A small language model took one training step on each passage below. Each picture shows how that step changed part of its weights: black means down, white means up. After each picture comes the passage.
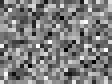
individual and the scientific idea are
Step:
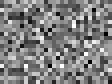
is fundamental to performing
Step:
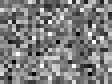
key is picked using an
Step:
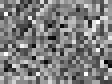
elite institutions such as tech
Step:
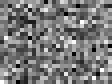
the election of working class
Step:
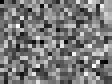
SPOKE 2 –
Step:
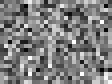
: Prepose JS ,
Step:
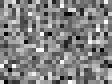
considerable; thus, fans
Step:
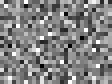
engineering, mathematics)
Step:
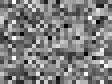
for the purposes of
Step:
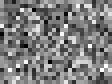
to be scavengers of
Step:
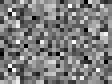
DISSEMINATION AND
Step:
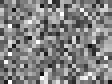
be kept strictly
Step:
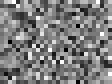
and places, the monitoring team
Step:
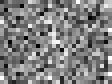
Rate (GFR)
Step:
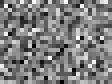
its high price [12].
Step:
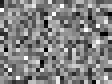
acid has also increased in the experimental
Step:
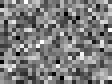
in the overall case. One
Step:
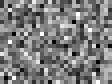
it in an economical way and
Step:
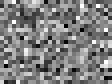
through the circular economy principles
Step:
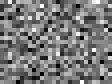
the index case. Early
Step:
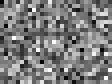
angle of the films
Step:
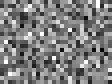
guided support. This method is
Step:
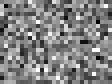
groundnut pod;
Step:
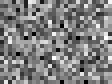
. - By a parameter, we
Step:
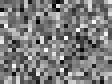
1 shows a piece
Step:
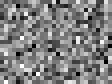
Johad Khoury,
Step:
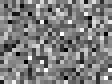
by this trial, the most
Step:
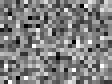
animals were secured to
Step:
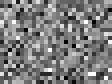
list of the discarded
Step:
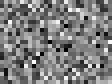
where the dates in correspondence
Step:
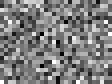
was the strongest predictor of
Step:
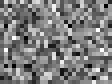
more traction within the research
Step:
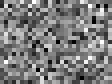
its position with respect to the main
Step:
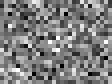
to distant OARs by
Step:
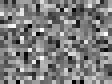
chikungunya virus
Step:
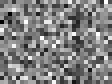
operate as it should. The
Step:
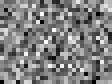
Dasgupta S.
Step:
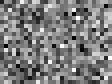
ED provided expertise in
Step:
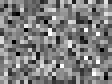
conditions: peak summer operations
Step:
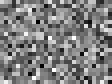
of benzene). The
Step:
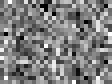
and profit. CASE 3
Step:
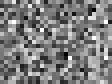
as a tool that can be used
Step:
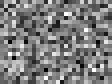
technologies and active methods that serve
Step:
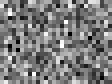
can be labelled a
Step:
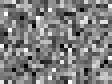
and decision authority, while social
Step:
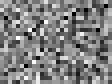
or increase prestige as part
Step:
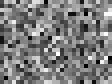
research, data were statistically analyzed using
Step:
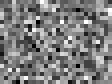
[incomplete in
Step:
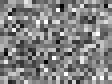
for malicious activities.
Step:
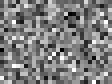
network diagram, is
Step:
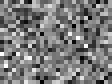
10 QUIZ: A
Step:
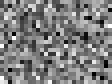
strain of COVID-19
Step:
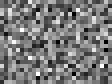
Sheikh Zayed
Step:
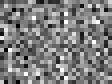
in G such that $u
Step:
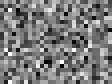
chairs to create groups
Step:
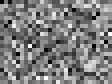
Inclusive education:
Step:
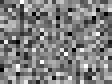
FinTech stakeholders to improve app
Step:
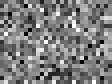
Forró, E.,
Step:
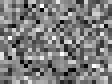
long run, will help the farmers
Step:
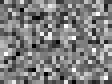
Introduction Gender inequality
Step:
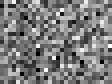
to perform feature extraction.
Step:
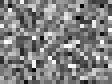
whole urban structure. C.
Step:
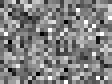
focused on regenerative
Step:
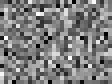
characteristic curve for each proposed
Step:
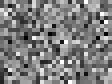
them with more conventional methods, like
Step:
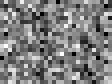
Olav ten Bosch
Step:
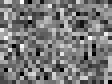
1. closed-form error
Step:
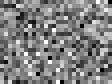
of symptoms in return.
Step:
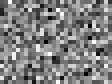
dry weight at maturity under
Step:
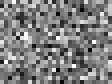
consumer choice in the higher
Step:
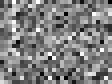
qualification of the device in
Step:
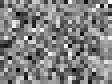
perspectives for further investigations
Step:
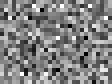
with exceptional proficiency
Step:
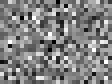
satisfies Drude law in
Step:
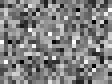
prevention. The relationship between
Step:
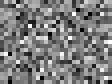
of biotypes in a
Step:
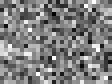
reported to have social and personality
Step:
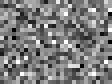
of goods category wise.
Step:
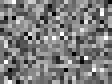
tells his son that
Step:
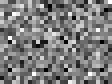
Stray (TS-TS)
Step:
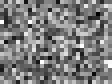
Result: The total numbers
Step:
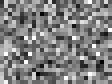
environmental aspects and ecological quality
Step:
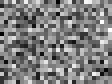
in the interpretation of community
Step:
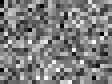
colorimetric assay
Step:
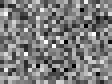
to name just a few. These
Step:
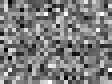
in capturing the meal responses
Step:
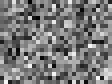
aligned with the ETSI
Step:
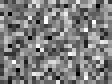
day, woman will
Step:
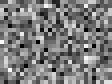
become imperative to find out
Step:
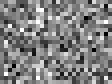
certainly the most salient
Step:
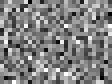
be held liable,
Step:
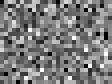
original context. Inadequate
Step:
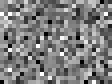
of dispute as Change of
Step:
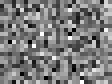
network. An artificial
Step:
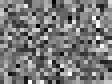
the Figs. 1 and 2
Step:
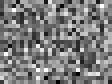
network. The generator is a
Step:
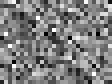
and benefits. The machine
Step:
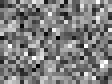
team. All authors read and
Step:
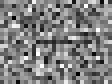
design lipid-based delivery
